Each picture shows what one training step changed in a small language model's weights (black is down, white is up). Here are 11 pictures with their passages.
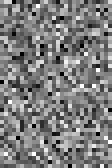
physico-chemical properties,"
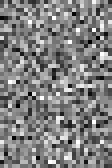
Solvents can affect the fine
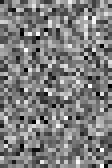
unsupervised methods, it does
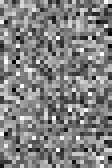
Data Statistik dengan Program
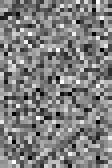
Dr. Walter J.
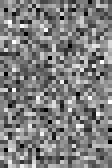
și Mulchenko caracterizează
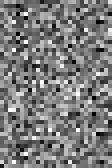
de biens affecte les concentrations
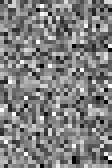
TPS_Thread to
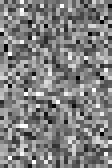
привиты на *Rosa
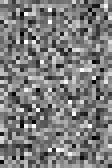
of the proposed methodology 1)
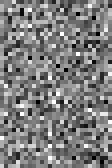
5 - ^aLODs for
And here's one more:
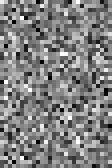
z ekonomických
